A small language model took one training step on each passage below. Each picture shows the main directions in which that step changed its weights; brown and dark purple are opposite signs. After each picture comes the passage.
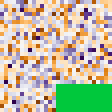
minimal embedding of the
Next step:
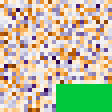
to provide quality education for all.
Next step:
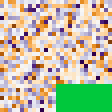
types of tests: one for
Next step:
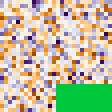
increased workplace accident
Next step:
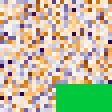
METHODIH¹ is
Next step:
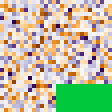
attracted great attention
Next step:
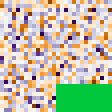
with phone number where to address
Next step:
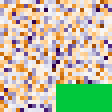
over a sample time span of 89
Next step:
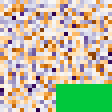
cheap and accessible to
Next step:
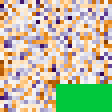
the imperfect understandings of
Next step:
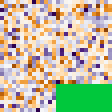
the Simon et al.
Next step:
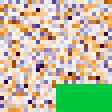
each $\A_A$, continuous
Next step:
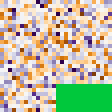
significant). Table 1: Result
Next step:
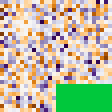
the original image and get
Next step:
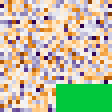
to explore and encourage
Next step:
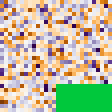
two-level atom},
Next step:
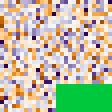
MFIE using overlapping
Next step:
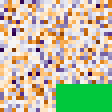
of the order $a/b=
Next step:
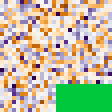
accommodate one of the
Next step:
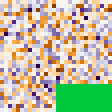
parentheses). levels,
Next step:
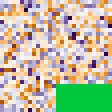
adequate alveolar
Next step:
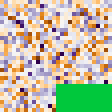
works. Economic
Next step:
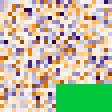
sales, farmers'
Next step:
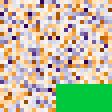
and $M_{\rm sph}$. We
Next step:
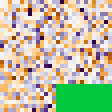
and $\mathbf{p}'$ are
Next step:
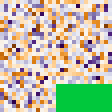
weak shear the decay
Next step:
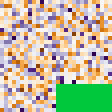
or less above the 0.01\%
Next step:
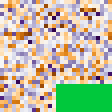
is a synthetic spectrum
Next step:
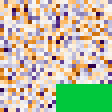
about the target increased high EI
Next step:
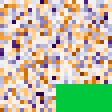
every year more than 300,000
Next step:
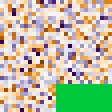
as shown in Fig. 5 for the
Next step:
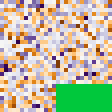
solve some problems related with
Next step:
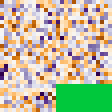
of linguistic variants, which
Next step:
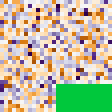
deal with the wide variety of
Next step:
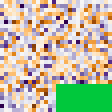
$k$, or equivalently
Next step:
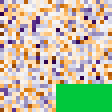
books such as USP
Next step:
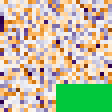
persistent spin helix state
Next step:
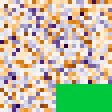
star formation may occur.
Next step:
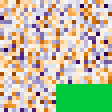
frequency causing the phase
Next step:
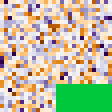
that is not easily achieved with
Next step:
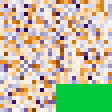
total of 1,040 samples
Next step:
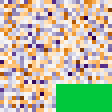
calculated grain volume using
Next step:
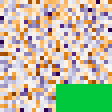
listing the total students of each
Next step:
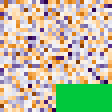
foreign trade, trade
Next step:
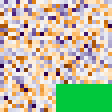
between any given combination of two atom
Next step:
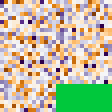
Transdermal system, which
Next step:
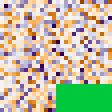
\ee \noi which approximates
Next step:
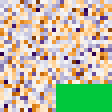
and their coaches. - The
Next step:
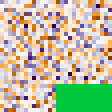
agentic workflows to be
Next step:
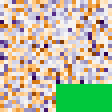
measurement tables and monthly
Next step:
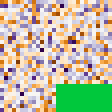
Interactive Radio
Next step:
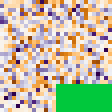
in secondary education. From
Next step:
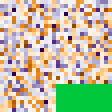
imported into a new Meshlab
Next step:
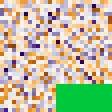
has come in the context of
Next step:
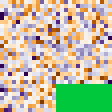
this damped ringing,
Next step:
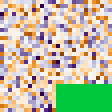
and out of eclipse, we
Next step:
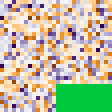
the Panel Food
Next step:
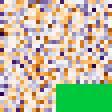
cycle they were bound to.
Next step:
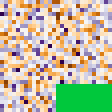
these three breeds all others
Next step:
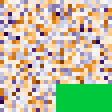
by GLOSSA for species
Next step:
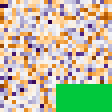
cooperator or cooperative
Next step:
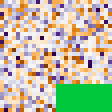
Romania. Photo
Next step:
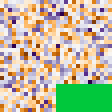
lead to expectation values corresponding to the
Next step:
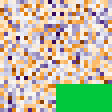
on maneuverability ability from
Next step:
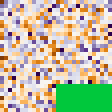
(Rista, et al.,
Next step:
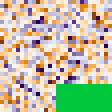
with powder metallurgy
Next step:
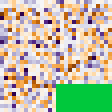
of the World asked the
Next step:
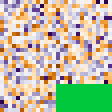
will be automatically
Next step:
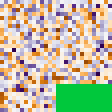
the result of this search using
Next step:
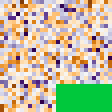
Below the top of the
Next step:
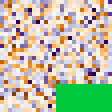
of recurrent errors in
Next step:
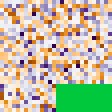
its universal impact, we
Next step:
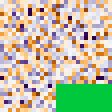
and enable human-like
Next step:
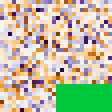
from EEG data using the
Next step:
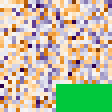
the (possibly high)
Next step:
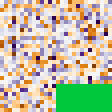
can fill up to 8-10
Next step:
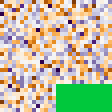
reports were collected for each
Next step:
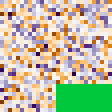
support for the microformats
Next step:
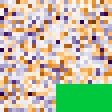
of cooling flow clusters are
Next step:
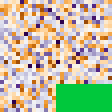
In Fig. 13 the theoretical
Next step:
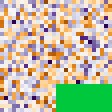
contrast to western
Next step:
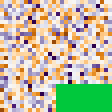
With univariate,
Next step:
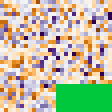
appear particularly useful to improve
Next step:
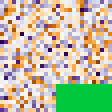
tested after curing for 7 and
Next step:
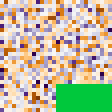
that, due to the MRI,
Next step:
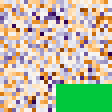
via dueling double
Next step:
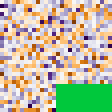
system that measures developer
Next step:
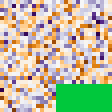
In general such approximations may go
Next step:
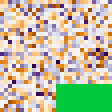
assistants, and data analysis
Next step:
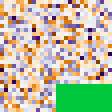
Relational Disabilities;
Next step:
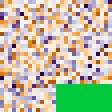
returned from the
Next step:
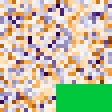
and good interpersonal
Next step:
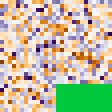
of laser field is along to
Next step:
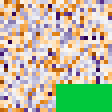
from finite-wavelength
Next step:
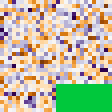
despite both systems showing similar
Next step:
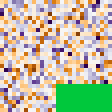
companies, numerous
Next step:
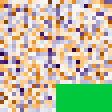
on the negative side of the
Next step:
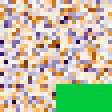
shown for both the mean and standard
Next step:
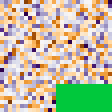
close binary system we should
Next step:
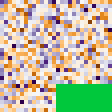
are R-L in series and
